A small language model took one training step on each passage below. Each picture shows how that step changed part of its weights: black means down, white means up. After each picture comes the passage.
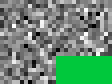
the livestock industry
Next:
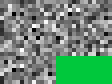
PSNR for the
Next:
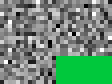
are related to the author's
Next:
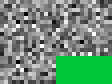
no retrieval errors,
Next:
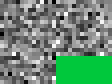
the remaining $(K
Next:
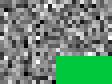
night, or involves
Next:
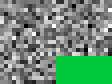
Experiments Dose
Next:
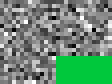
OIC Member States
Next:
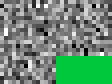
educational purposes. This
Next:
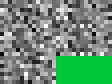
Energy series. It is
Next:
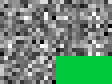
a technology neutral and
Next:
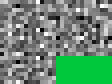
to consumers. The
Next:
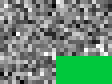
disease progression and the
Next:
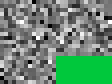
for nineteen
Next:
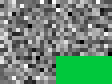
materials Proceso de
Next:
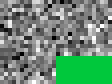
is one of the points of
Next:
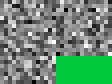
factor controlling the exchange
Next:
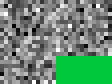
accurate dosing,
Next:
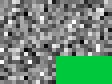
suggests that there is significant
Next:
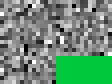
be categorized in both
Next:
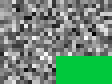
postoperative day, we
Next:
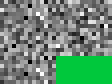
If router was
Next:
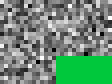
where the characteristic equation is
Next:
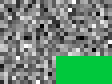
online at [GSC
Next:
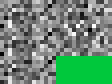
is shown in Fig.
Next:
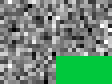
gene in *C.
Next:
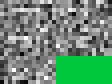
mapping information are not
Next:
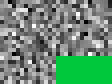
levels because insulin is
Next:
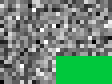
of medicine,
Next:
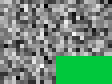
results support the idea that
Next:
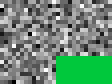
vitamin C in
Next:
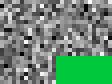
three global lists of
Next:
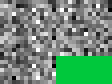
validation of alternative approaches.
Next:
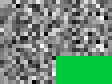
about innovation and how their
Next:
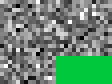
to flooding and get
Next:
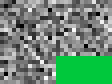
the relative permeability which
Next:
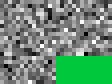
how Achebe's
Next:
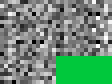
a research to study the relationship
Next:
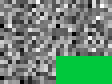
of the innovation. The
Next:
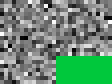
for Climate and
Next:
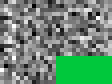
the 5-year
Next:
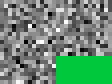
confidentiality due to
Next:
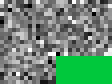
of making deliberate
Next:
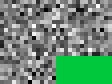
because the pair cuts
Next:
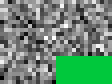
affecting the innovation in
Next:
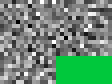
Energia Ltd
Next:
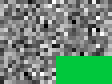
another study. [19]
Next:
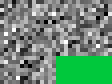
noir (*Pinus
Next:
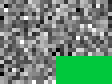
drum drying process
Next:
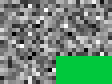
still a crucial public health problem
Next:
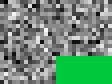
a clean energy
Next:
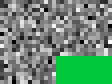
wherein forty AR
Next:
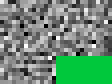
resources are channeled into
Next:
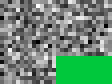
and as a result, the
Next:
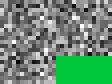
they did not receive any
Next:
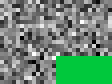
average and maximum load of
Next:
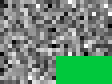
6 CLIMATE
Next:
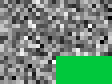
graduation in 2017,
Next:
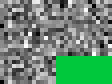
has a mean value of
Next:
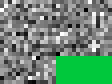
matter of this communication.
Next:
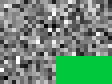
study starts with a
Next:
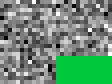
up the economy (all the
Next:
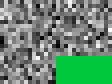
energy production and consumption arise
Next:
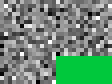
and Economics,
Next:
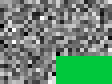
and stabilization of
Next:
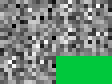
scope of the present
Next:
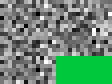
this paper. This paper is
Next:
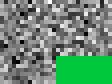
he spends his days
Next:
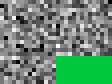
sectors to analyze
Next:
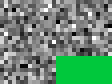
including journals and
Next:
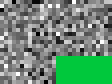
oil shocks on stock
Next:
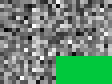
but could not because of language
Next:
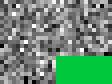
surprise, providing evidence
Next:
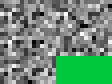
the calculation of Δ
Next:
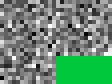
of the times within the given
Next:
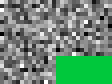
time, a feedforward
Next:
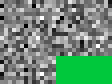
work. Further, the internal
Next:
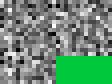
components in INS and
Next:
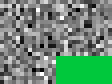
anaemia, with
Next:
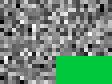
ternary graph shown in
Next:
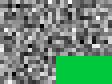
still unequipped with
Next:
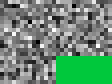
the request and asks the
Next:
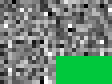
the bottle will be
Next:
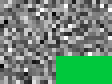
gut contents. The
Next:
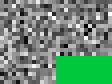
properly counsel
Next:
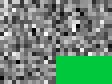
sensor outputs. To
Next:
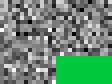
ability to communicate and
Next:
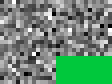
fit or interested in
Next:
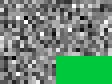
effectiveness of *Kala
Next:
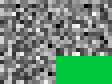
from the European Union's
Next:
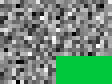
the various aspects especially as
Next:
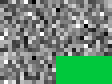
insight for educators and
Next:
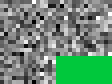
its C/N ratio,
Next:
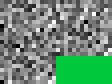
of the Treatment
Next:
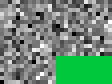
of his extended techniques.
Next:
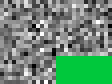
random angle λu
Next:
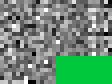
findings of this study are available
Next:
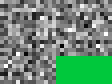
the table, the total sample
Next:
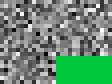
heart, arteries
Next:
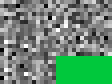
through the fourth example that
